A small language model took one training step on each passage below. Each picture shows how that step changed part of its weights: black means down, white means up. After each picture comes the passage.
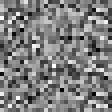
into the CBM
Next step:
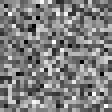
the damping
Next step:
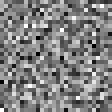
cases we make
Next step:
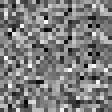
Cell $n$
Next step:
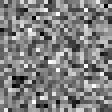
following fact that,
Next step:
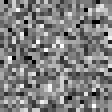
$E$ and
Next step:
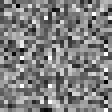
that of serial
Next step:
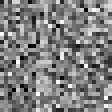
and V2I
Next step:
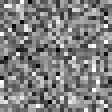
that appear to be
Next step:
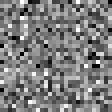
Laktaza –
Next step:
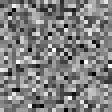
la mayoría de
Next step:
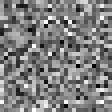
to the significant
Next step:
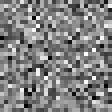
spectral indices is
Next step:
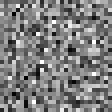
Office of
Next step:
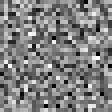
wavelets and
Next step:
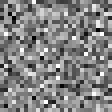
rank 2.
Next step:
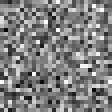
ratio between the
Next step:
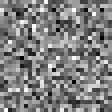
demonstrate that
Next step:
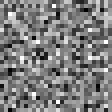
yields of
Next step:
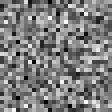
is calculated between the
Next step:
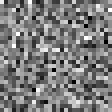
of symmetry
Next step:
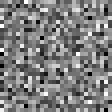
which it appears
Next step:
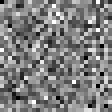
Themen und
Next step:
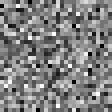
política, na
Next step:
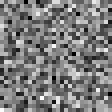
of visible
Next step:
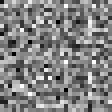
with arguments
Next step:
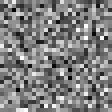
enable the formation
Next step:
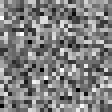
and the correlation
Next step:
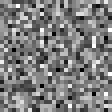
two orbitals per
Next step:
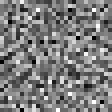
to the path
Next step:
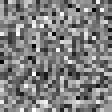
to the integral
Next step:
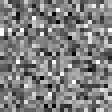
se encuentran
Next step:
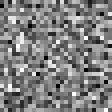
range that are
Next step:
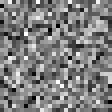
*И томит
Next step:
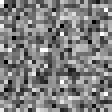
we will present the
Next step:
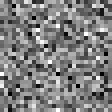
X) \cdot
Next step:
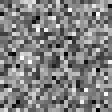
una variedad de
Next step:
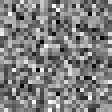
superposition of
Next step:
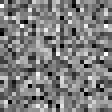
data sangat
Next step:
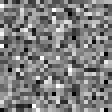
potential which results in the
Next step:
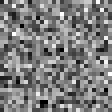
the urn model
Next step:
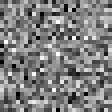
Although a
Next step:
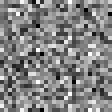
Cole, S.,
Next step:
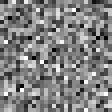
het voor
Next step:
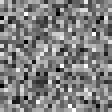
is much more
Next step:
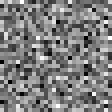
or quality,
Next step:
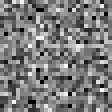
bilan band
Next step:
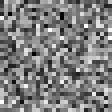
in the SF phase
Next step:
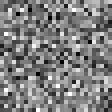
of prediction results and
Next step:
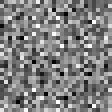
it follows by the
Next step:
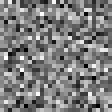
for all $t$.
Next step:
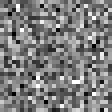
a narrow band
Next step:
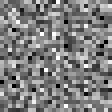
parameters for dynamic
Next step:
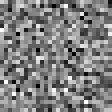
as pressure
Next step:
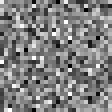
parameters, also defined
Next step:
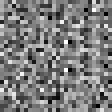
will be a more
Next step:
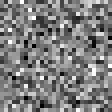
the MR for
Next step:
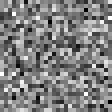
in the phase space and
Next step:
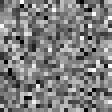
photometers and
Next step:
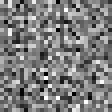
Aliyev B.
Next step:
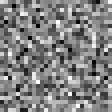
Tabel 1.
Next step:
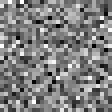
In the figures
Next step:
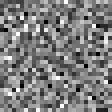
matiz. En
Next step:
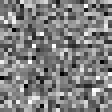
terms of the scalar
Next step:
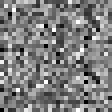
hole and a de
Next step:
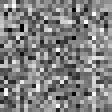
del modello,
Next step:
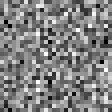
wave laser was
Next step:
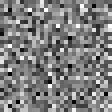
this mixing
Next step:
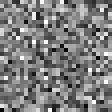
travail. En
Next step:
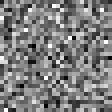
relative contribution from
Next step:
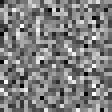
as a compact
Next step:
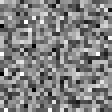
can cause their
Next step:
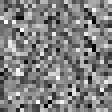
linewidths of different
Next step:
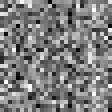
de argumentación
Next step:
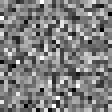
são os mais
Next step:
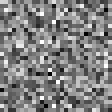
column (c)
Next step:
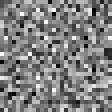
violation scale
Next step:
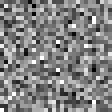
gestão. O
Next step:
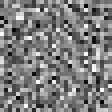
factors such as
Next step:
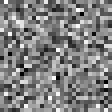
so that {\it
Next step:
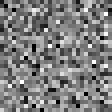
we modified some
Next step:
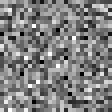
fermions, a
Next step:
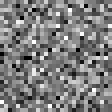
dimensions, there
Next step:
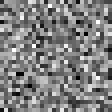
coherence time,
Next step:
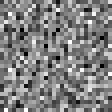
deformations of
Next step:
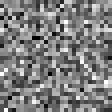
relaxation due to
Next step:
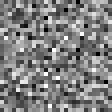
dil ilə
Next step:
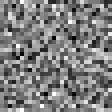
evidence of
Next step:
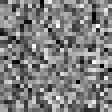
The market is
